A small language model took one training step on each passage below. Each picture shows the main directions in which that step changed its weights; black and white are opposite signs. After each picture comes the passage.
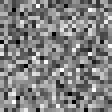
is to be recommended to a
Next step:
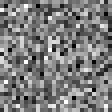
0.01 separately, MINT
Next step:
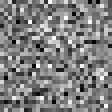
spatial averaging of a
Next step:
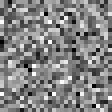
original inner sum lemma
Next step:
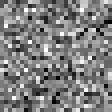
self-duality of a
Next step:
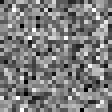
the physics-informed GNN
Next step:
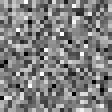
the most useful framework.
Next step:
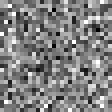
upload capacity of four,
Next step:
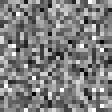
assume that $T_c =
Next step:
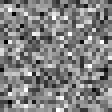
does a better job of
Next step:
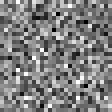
for readout, while the other is used
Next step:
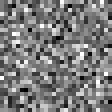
in Fig.\ref{fig2}. It shows
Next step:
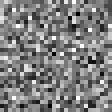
derived elsewhere, we
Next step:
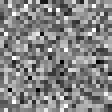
Laplacian has a strong
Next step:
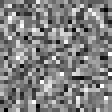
using time-over-threshold
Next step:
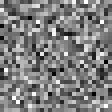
an entangled state surrounded by a
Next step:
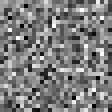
the terms in parentheses we
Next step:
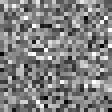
$1 \leq j \leq Z$ in
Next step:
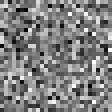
MACS0717, the large
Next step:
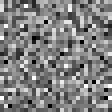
The corresponding Reynolds number based on
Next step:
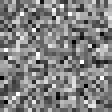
mass of sterile neutrino when we
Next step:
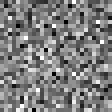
that is adopted to handle the
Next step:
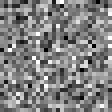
the gauge choice and ${\rm
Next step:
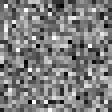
supersymmetric dualities
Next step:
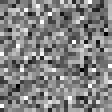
complete, the density fluctuations
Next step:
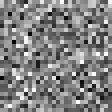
we do not explicitly show the
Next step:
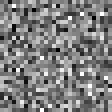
\vskip 5pt \noindent
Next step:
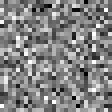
\\ Classes \\ zumba
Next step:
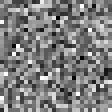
us the inspirations to consider the
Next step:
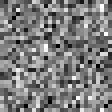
the consistency ratio test,
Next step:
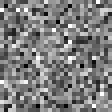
The model should exhibit no P or
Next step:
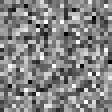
the snow line provides good
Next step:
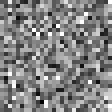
the proposed solution and is compared
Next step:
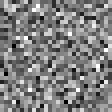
Other computational details are given
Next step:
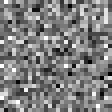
which\ follows } \quad\quad
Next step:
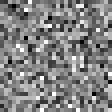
in the target wavefunction.
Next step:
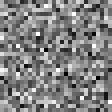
a detailed understanding of both the
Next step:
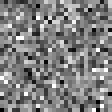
would generate $10^3$ variants
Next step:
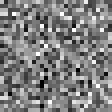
method appears to stabilize at a
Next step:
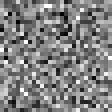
interacting potential when we replace
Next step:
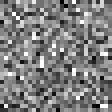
results, being more than just a
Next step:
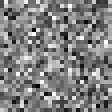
and right panel are respectively the evolution under
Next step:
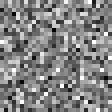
potential as \begin{eqnarray} {\bf
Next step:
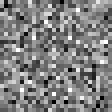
coherence score, we
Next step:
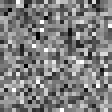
to snapshots with relatively
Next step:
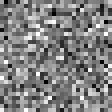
palindrome $p =
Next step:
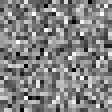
as Cauchy principal value
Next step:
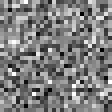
the critical data path, which is
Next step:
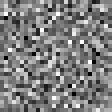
of the fitted PSF after optimization
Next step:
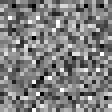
uncertainty relation is more
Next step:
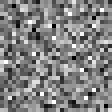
at the background and perturbation
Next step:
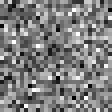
by the Tevatron but also by
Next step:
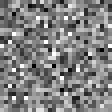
-- expanding shells }
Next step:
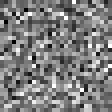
string exchanges is,
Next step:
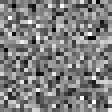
and uncertainty estimates correctly
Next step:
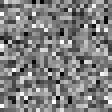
solid dots correspond to the
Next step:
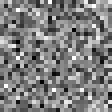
ten-year point-source
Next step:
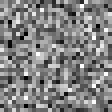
Christoffel symbols of
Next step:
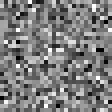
detectors are often operated at other
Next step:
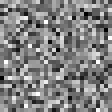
form of UVM environments
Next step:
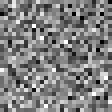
of the Galaxy and therefore is a
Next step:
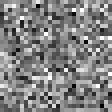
often concealed. Within
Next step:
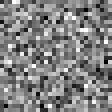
the light front variable based
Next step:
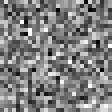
eject a large amount of gas
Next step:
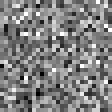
cosmological constant in MOND
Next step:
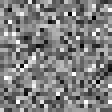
improvement. Analyzing
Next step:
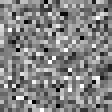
defined as: \begin{equation}
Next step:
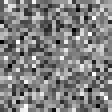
read out with microwave
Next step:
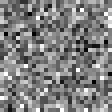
Element $x$ to search for
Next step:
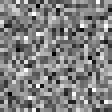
the rise and drop in the PL
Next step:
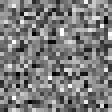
this end, we use a modified
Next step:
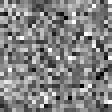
generate highly personalized,
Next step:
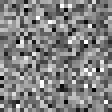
and $\mu_0$ is the
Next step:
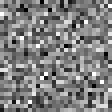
initial moderate starburst
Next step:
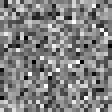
low state represented by the AP
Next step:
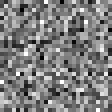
the likelihood curves.
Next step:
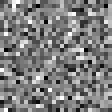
exceptional case which can be
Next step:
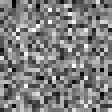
\mid Z = i), \quad i
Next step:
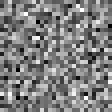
by using the correction terms derived
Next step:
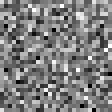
thermal history and different mechanistic
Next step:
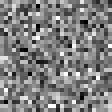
and to refer to the results obtained within the
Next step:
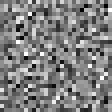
variety of distributional shapes
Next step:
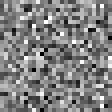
$g$. The initial state of the system is
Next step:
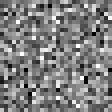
momenta of the outgoing
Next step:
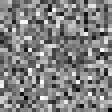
could be a potential of Yukawa
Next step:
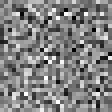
of soils in Japan.
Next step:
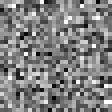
to metallic or insulating state
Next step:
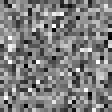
can be expanded to include
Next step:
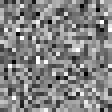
two bounds in (\ref{pp2}),
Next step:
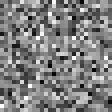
the emission measured using a free-beam
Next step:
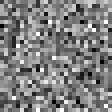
where $\alpha$ is a parameter to be
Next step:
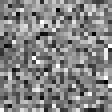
These transitions have a big impact
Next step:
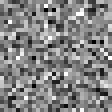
& \textbf{Loyalty}
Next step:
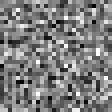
over \(\gtrsim 3\)
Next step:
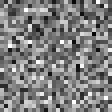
visualize in the lattice,
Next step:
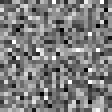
\end{equation} Although it is
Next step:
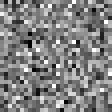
as a function of $\rho$ are very different
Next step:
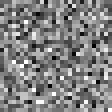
Demonstrating accuracy
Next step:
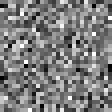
closer correlation to human
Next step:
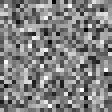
of the vertex on the oscillators
